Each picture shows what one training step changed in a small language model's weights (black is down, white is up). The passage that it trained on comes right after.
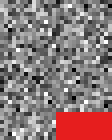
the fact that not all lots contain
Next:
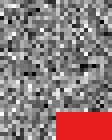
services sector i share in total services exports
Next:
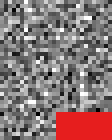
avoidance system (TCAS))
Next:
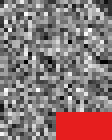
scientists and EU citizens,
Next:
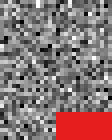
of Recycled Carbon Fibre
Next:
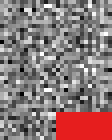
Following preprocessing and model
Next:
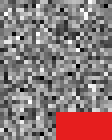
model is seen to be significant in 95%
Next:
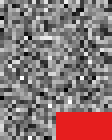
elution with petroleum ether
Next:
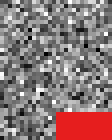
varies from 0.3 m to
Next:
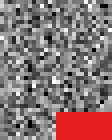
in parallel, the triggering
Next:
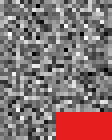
the major problem of poor oral
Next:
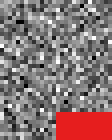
research is focusing on the development of varieties
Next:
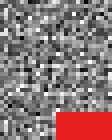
Supplementary material Supplementary
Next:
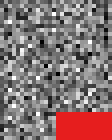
prat-xero ? Taxa
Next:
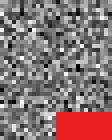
these two metrics are dimensionless
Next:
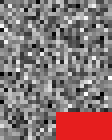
without a style key | >
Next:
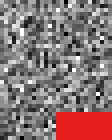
income level of a country. However,
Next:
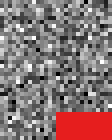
progressive aging of reactor
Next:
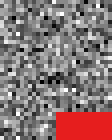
exhibited a consumption-driven growth
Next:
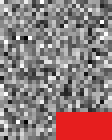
that the maximum value of the average growth rate of
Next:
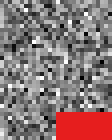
strategies to deal with the data integration
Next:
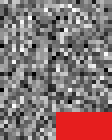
and I didn't want to
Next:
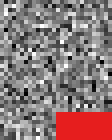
selected from students who score 250 and above
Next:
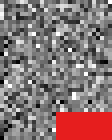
– Analysis of Abstract text
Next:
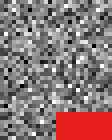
long-term hosts; Invite
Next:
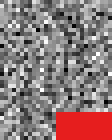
up and running. A TCO analysis
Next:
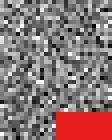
and the table speed of 25
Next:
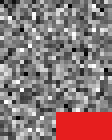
and tested in the Limecraft
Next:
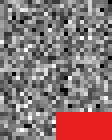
definition of each SOFA component
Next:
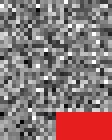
to specify how a set of elements
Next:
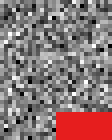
than students who have low self-learning. It
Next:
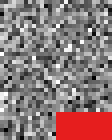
platforms for growing microgreens in
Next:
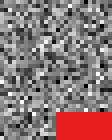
a recreational park. Subsequently
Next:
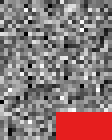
evaluate any pattern within simulation and
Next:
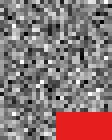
colloquium. A class discussion can
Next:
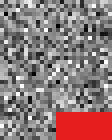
looks at insurance investment and
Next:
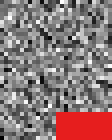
Density (Wh/Kg)
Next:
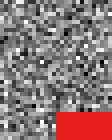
Figure 25, where the diagnostic
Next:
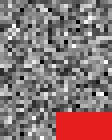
IV reactors has prompted the development
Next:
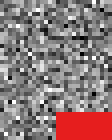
swimming speed was estimated
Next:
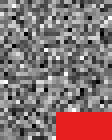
also been paused by the courts.
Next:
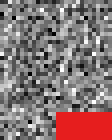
able to draw a square,
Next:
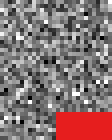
the interpretation of its functional
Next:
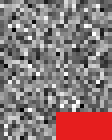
be a very rushed process. Access
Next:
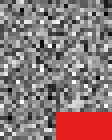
(Figure 1) identified a Representative
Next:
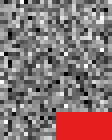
the supplement and different previously published
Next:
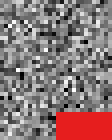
the RA project's focus areas: -
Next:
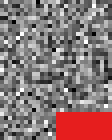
3) Grade 3-Moderate
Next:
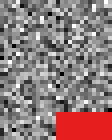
Connecting European Smart Grid
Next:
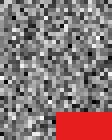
religion. We suggest that a
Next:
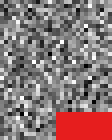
State Communications*, 147,
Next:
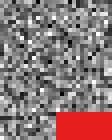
practices from elsewhere can be
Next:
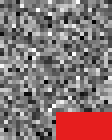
powder (enlarged view of
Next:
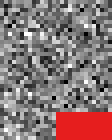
controllers in power dispatch
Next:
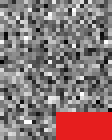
risk perception among healthcare workers.
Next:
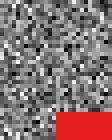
are engaged in the design of this
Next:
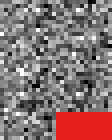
has been reportedly undergoing significant
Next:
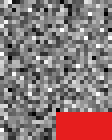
David, Darren and Gunter
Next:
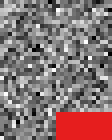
partially unexplored from a
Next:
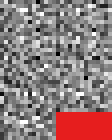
THE ECONOMIC
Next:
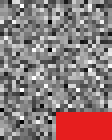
the SOLAR SECO.
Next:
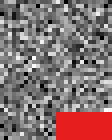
research by Suhesti *et al*, that
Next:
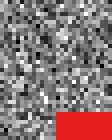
of l registered persons $U =
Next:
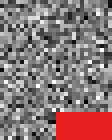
of the FSI solver its performance and
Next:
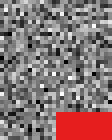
Executive Council, as well
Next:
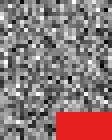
cent to 3 per cent (Poushter,
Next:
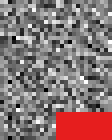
its reduction in molecular weight. The
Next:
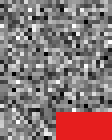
lacking longitudinal data. A
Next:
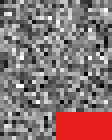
cosmetic surgery would be a
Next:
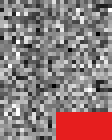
E^M Modal geological
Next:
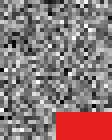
available literature. The species’ surface
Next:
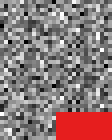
PASH. CASE
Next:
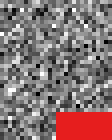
the corresponding client profile entry.
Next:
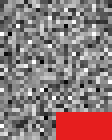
Firms – Insights from Central
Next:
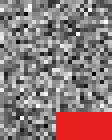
detection algorithm in Section III.
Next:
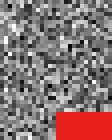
then dried in a hot air
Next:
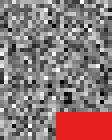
catalyst, the quantity and
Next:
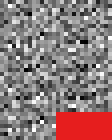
\mathcal{J} \\ C
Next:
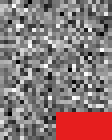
deployment model: installation on the
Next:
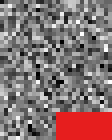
to the action must use factually accurate
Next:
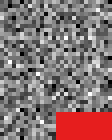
cohesive learning institution. This further
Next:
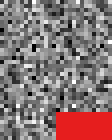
test, developed in the present research, and the
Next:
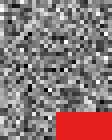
in percentage of dioxane and
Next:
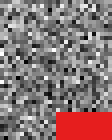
belong to a class of behaviours that are
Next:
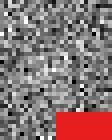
media enhances the achievement of PR
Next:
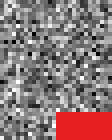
in low achievement in concepts such as
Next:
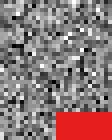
interview stimulated recollection and
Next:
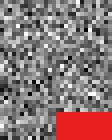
frogs that are more adapted to
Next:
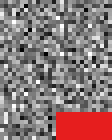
scheme differ considerably and due
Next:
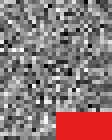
point of failure and readings are
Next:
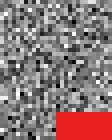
energy potential of Hydrogen supplied systems.
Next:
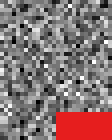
regard to functionality as well as security. -
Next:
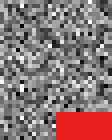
various data. Data collected through new technologies on
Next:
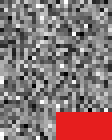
satisfactory (Add separate
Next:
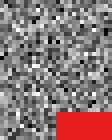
and used to re-determined and
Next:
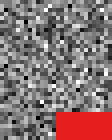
are weighted by the multiplier effect of
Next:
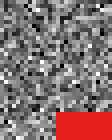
have been evaluated. A mechanism has been proposed
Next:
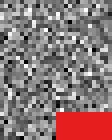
approach (Atomic & Composite),
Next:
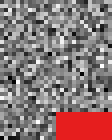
in temperature indicates that caging effect is present.
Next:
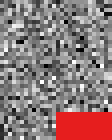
DTG curves at heating rate of
